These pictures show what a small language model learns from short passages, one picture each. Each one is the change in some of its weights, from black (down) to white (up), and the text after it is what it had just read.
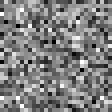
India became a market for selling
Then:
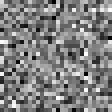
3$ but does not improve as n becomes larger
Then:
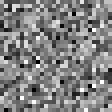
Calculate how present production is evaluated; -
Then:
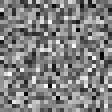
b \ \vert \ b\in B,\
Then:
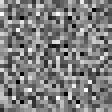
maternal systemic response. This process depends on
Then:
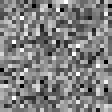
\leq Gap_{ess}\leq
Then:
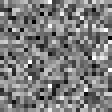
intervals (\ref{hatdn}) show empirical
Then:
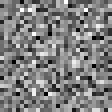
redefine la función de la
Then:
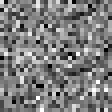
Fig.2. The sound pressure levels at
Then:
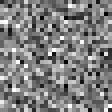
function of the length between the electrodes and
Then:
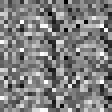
also target individual Internet users, trying to
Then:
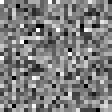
use of H\"older's inequality (a
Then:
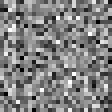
Wu, 2010). Scoring are based
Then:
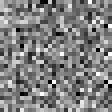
for suppliers (Principal).
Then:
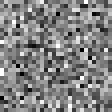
\cite{bglbook}, this is
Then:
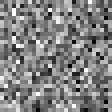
and $\delta$ such that for all
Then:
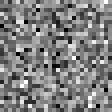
procedural complexity can consume cognitive resources
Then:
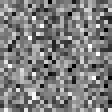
Jl. Dr. Setiabudi
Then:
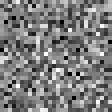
competitive play: analyzing opponents,
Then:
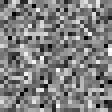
where $k=2$. It is not hard
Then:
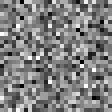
is modular. \end{abstract}
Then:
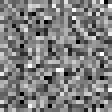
each workshop given, coupled with various communication
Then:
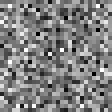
by cuboid. If a conductor is
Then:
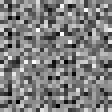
naturally occurring materials composed of fine grained
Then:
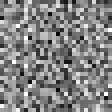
SOC and the agronomic treatments
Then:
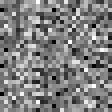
has been implemented is in revenue generation,
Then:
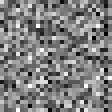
to terrestrial plants because they contain
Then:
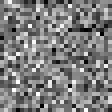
acetic acid was added to the hot
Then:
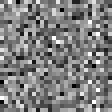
strategic preparedness and response plan for MPOX
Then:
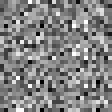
\nonumber \end{eqnarray} Now
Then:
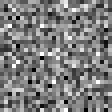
sky comparisons for radiance and flux
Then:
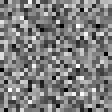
in Section \ref{main}. Sections
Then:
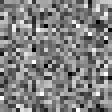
the mechanisms regulating the mutualistic interactions
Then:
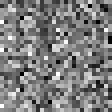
Sciences and Research, Bhilai
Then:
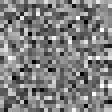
for brevity the following notations, given any integers
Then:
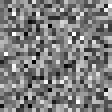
namely the static or structural specification and the
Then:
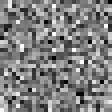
as the medium value for each word. The specific
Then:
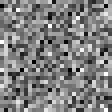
difference. The way the time discrete geodesic
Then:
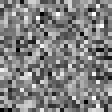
and learning efficiency. This however is not devoid
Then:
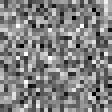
to $\scl{A'}$ (which can
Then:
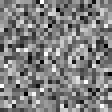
and kernel parameters (even not necessarily tending to
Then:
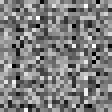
University College Sector", has resulted in
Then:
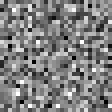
Implications, Limitations and
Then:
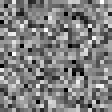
There is a countable set of formulas (in
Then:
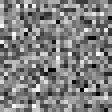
stated that it is only through advocacy
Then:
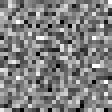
These new identities are likely to be useful for
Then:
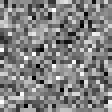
to update $Q_{b}$ and
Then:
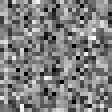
engineering way of thinking in them.
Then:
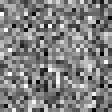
struck by projectiles, has
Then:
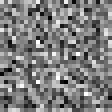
descent and Newton's method. First, let
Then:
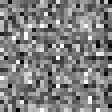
made it possible to rank and filter, from
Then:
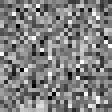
contact the Research Ethics Officer on
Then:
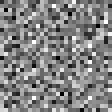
Male 6 Female 14 Age
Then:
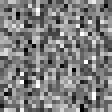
relationships of association or causality between variables of
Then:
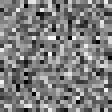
partial solution to the above problem is as follows.
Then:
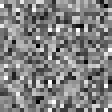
be a positive vector of a point in the
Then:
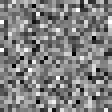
but not if $K$ is a
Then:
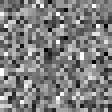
initiate the voicebot, adjust
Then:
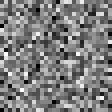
emissions. C. NYCC
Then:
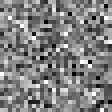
effects). As this a composition by itself this
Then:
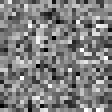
rehabilitation process and in helping patients
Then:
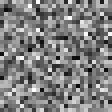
line $\{\re s=D\}$ consists of
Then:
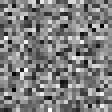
the last integral. Taking into account the equality
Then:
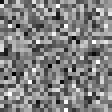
niacin OR folate OR
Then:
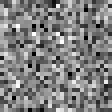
the FPT (or FET) of
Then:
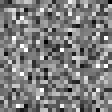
holomorphic and non-holomorphic parts we obtain
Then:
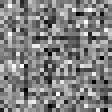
Preparations made for delivery Financial
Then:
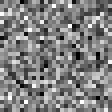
surfactant monomer, R is
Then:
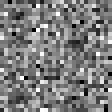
deciduous tree species growing at lower
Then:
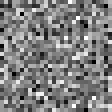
the convexity of $(x \mapsto
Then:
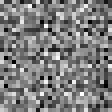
marketplaces to remain visible and
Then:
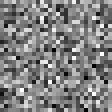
Our construction is the standard one: let
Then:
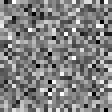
it into feasible restrictions to the original
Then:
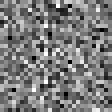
applications. Synthetic jet actuators
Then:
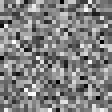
12-hour abstinence from
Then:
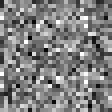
and TPB density near the electrolyte
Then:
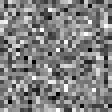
$(0, z_i)$ and so gives
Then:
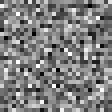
- \theta\eta, \quad \kappa
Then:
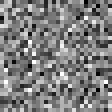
from $x$ to $y$ (or
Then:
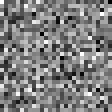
sur les exposants de Lyapounov
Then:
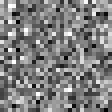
peptides, which leads to a
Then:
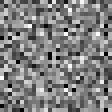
requires much less computaitnal effort compared to
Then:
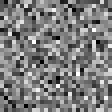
which seem to expose logical contradictions within
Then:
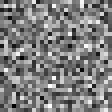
the curve H. Notice closely regions 2,
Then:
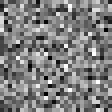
There are many unresolved issues here.
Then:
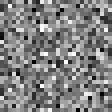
lemma it suffices to establish that the entries $
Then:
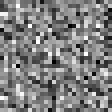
era urges a profound reform of
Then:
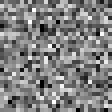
\right] = \int\limits_S
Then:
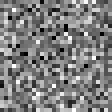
error. This error is understood as the difference between
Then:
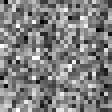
and Genomic Resources of Grain
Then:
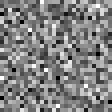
\leftrightarrow A}$ where $\left[ \circ
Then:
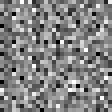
A\times A : tf =
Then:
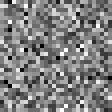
done through oral gavage.
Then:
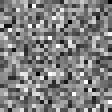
enforceability of the award. The
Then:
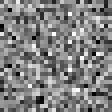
then refined based on the 3D marker
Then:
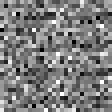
much like in the case of $3$-dimensional
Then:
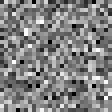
methods on a device from Thermo
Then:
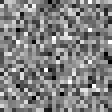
shown that the optimal conditions for processing fuel
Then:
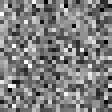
$\sigma \lbrack M].$ Moreover
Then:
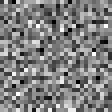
The findings of the study revealed that most participants
